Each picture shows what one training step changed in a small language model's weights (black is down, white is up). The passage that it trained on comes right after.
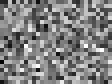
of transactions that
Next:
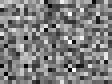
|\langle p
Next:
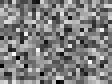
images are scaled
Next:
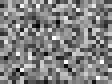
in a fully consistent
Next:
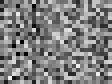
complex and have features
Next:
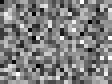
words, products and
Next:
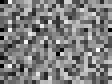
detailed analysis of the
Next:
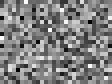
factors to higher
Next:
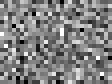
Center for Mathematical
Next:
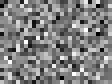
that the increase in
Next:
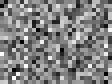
that for the
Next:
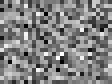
consumers are more
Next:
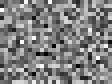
to a human
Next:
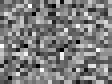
standard stock solution
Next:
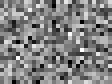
low temperature,
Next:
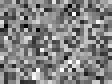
of log-normal
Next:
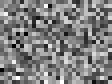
be described by its
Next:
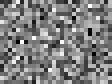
are probably the
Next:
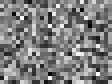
eddy current
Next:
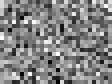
diagonal. We do
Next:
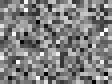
for zero RES
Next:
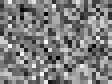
part 5 will be
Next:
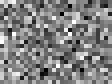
Attempt to
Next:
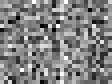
was fixed at an
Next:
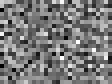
Research Report /
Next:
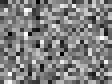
of our respondents evaluate
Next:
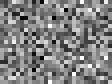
as follows: Section
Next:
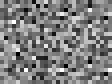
transverse space to depend
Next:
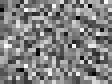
5 demonstrated) that
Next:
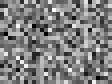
in the interval
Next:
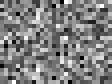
Modulation indices derived
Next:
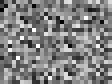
its own and using
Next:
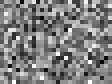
have constructed the thermal
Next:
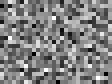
level within 12 h
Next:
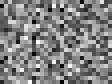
parameters that determine how
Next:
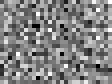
taking in oxygen from
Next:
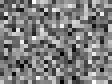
or is it the
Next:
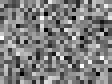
X_1 and
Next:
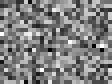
and renal
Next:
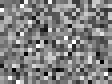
to deal with
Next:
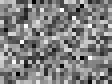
one loop diagram with
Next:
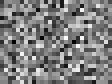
standard test like water
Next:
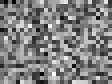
of its negation
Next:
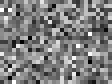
been found for
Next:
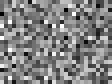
or online.
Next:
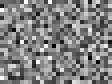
to the high
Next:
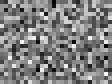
leads to a
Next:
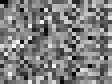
is sampled
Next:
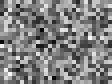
also referred to as
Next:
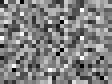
their study to establish
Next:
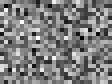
The idea that
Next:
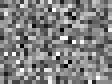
in general do not
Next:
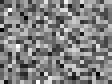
size and release behavior
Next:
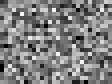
a specific domain or
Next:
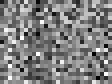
of entrepreneurship as
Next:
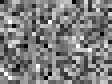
constructive policies,
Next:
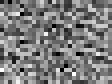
Swedish Research
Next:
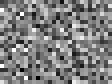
an important parameter for
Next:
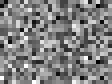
that the conformations
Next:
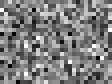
indeed reduce the
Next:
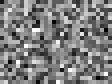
observed among females
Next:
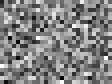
its relation to the
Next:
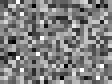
the form of
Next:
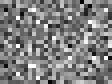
rules go wrong
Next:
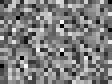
on the perception students
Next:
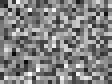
any family of codes
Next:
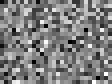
of skin
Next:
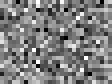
GFOS Model
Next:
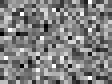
a process in a
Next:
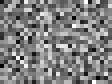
on the variability
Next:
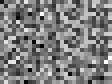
living on the
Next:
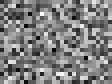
placed on the physical
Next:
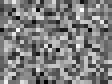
its intended
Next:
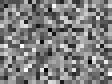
and University of
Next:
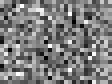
= \Delta y
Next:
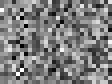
also possible to perform
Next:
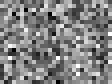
salt stress
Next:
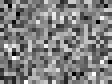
involves reconciliation
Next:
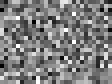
attempt yields:
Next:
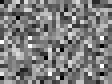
on sediment
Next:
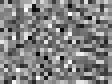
Wigner transport
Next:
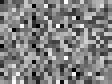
provable privacy
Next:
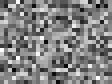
the topology of the
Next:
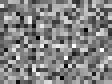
denote the set of
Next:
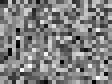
of a Maxwell
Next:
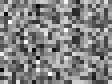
appearing in the
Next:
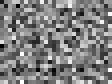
identifiable on
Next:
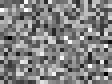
to decrease the quantity
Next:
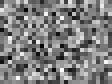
person experienced
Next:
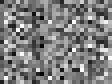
community, indigenous
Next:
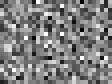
changes presented significant challenges
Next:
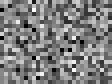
Analysis 1)
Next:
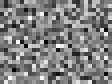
leading to the generation
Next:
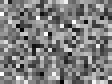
be delivered
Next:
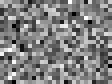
language. Agents
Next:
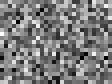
expected. For
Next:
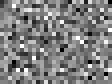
how to make these
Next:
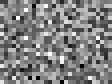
common methods for determining
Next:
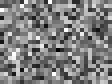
to believe that
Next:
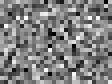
One RCT evaluated
